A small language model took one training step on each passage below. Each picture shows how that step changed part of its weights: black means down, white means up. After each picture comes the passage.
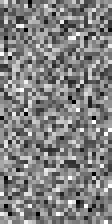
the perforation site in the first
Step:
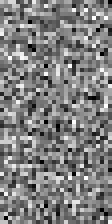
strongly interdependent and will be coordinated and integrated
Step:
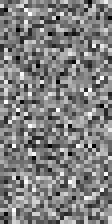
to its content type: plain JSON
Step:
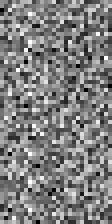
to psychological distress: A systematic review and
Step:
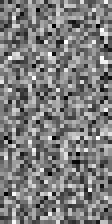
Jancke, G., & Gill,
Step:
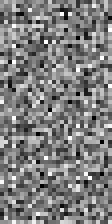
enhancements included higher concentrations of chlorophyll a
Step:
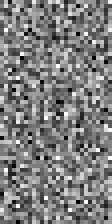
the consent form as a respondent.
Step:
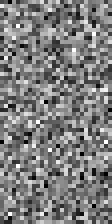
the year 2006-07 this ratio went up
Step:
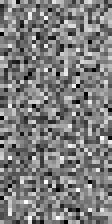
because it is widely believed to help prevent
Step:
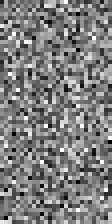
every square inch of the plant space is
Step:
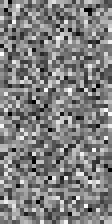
that the activated complex has a more ordered structure
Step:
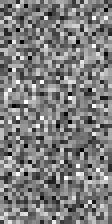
by establishing a mechanism - center symbolizing the
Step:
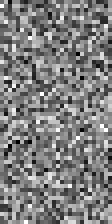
the research community focused on magnetocaloric
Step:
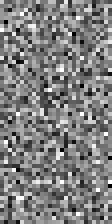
reform that introduced mandatory fluency in the
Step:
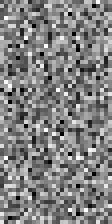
energy losses, and evaluate cleaning strategies in terms
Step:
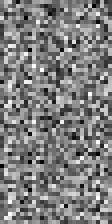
these quantitative characters are reliably visible only on
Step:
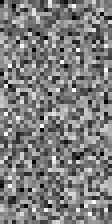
under a carpet cloak, and then
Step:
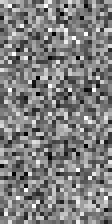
conditions (temperature, time and solid
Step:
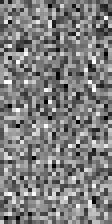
feasibility, by these handy qualities consumer
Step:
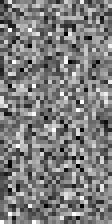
prime number ratios and proposes a formula
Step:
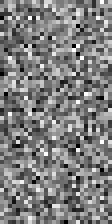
influencing students' mental health, such as mood
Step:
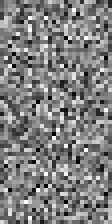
supported by increases in bulk density. This is
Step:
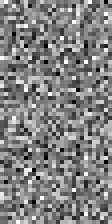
significant difference was observed in terms of baseline data,
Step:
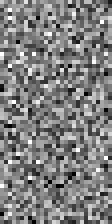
capacitor to tune for the present dominant
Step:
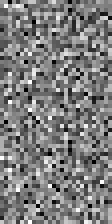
management which are being currently piloted by
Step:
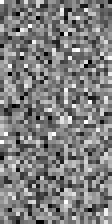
could also be attributed to the aging process itself
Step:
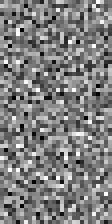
by the respondent. Repeated stimulus
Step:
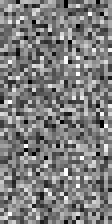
mounted on an Olympus
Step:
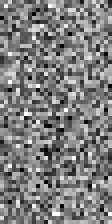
about us without us." The results demonstrate that
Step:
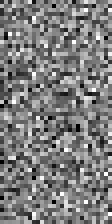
(5) events. Category 1:
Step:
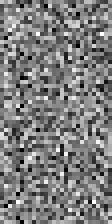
are conducted in traditional ways by intuitive and
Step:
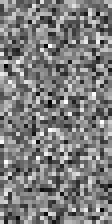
Nations Convention on the Rights of the
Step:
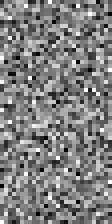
in real time to all connected clients and can
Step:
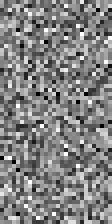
to develop a solution for electric vehicle (EV)
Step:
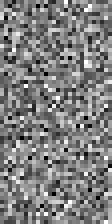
that the resulting matrix contains rows, each
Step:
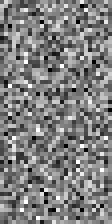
the 28 GHz for comparison purpose. MSRR
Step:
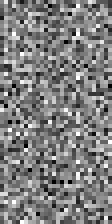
trust in its activities. These requirements include: the
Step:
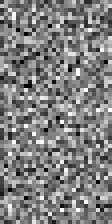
at Wood K plus Samples weight mg
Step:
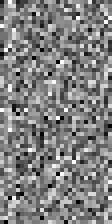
assembly is subjected to a uniform heating on top
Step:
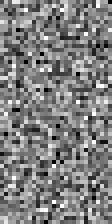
myocardial injury is greater in
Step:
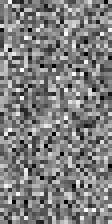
have made additional capital, but have not shown
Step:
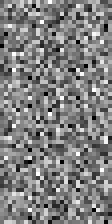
- analysis of market opportunities of the construction organization and
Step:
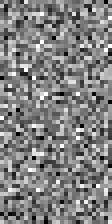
10-fold cross-validation for model
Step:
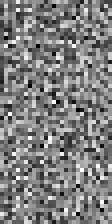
students as clients of the service provided by the
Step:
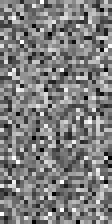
Ivaylo Naydenov,
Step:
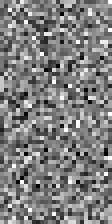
to even think that Economic parameters can influence success or
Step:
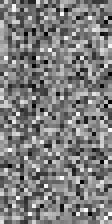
from *Betula pendula*,
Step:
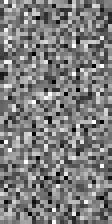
analyses of color and physicochemical parameters.
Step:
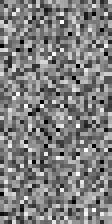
of personality and increasing of adaptability is
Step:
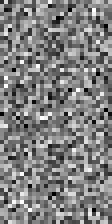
the inability of control group animals to cope
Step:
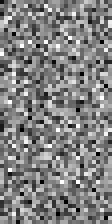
dense power delay profile (PDP). To
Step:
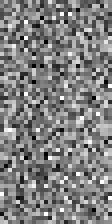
of vehicles from a global perspective, taking into account
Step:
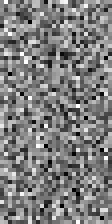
unintended outcomes (positive and negative)
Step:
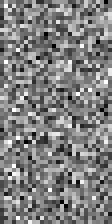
sources of information were added. The revised tool
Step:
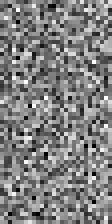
as graph neural networks, knowledge graphs, and
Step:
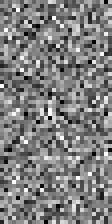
of simulated human body [7] as shown
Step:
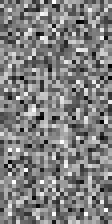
Flies (Diptera:
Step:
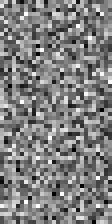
- Janet Valentine (ABPI)
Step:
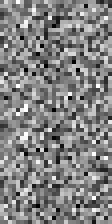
and other substances such as protein and other organic
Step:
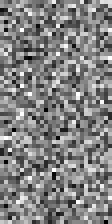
to the analysis carried out by the EOSC Executive
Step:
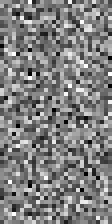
enable them to focus on more complex tasks.
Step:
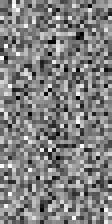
the implementation. Section 6 describes some related work in
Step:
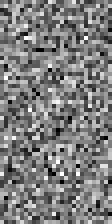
the processing delay, which strongly depends on the hardware
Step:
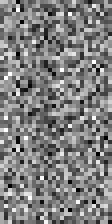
in research concepts are based on the scales of
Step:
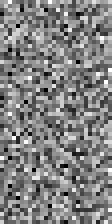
are all linked to the occurrence of Roth
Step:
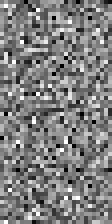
infested plant material no spiked plant
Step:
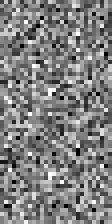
of plant species for households living near the
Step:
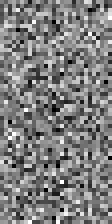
groups in the UK commissioned by the National
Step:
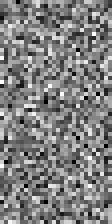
may use to justify their actions, such as
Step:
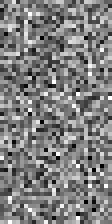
on component individuals to weaken their ties,
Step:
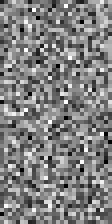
of local self-government powers. In
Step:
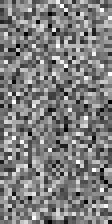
mechanics in previous studies Ref. Game
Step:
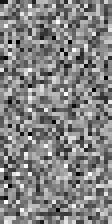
not discourage the valorization of the
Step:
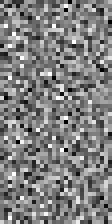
velocity is denoted by another d-dimensional vector
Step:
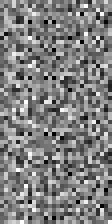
topic to review on communication practices employed in other
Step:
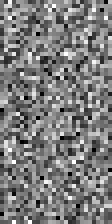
affordable housing, and a shrinking social
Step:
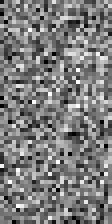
and Urme (2020), Theodora
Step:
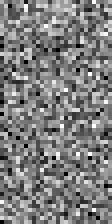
year would be fine. There is big
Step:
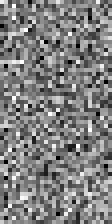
chelation of the metal ion to the ligand
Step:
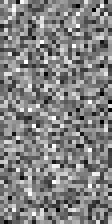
\text{ pcm}$ $\beta =
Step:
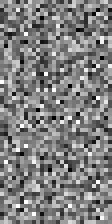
is a graduate of geology from UP
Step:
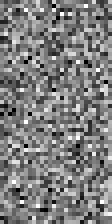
the resistance of bacteria to antibiotics.
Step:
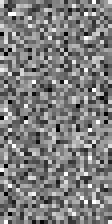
I thought there was too much inconsistency
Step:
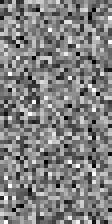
during the years 2008–2009, the incidents
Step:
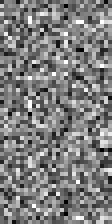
K. Kagoshima is with
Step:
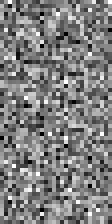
out a systematic analysis of a CLPHP
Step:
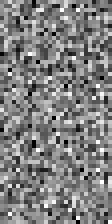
attachment causing maxillary midline
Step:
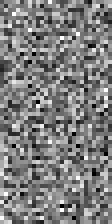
results of stress-strain relation of
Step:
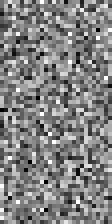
2022). All this leads to a deterioration
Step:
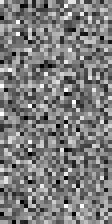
should begin with something we can call. The
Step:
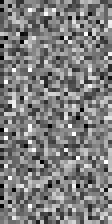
DM but had equal distribution in cases with or
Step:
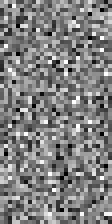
sides. The longitudinal
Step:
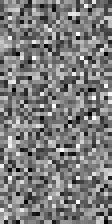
various structures of insects such as the head,
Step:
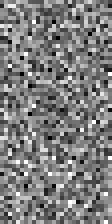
the identified indicators and factors in the table below.
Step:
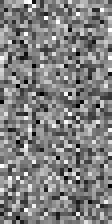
occurs in fewer than 10% of patients with
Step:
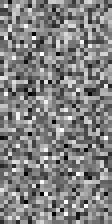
the increasing demands of the tourists. There are
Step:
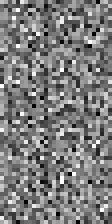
study concludes that errors can be managed easily when
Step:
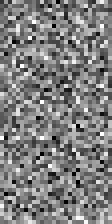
E.P., Zinchenko
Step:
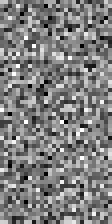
study was financed by grants from the
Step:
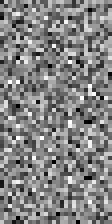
for infusing flexibility throughout every aspect of the
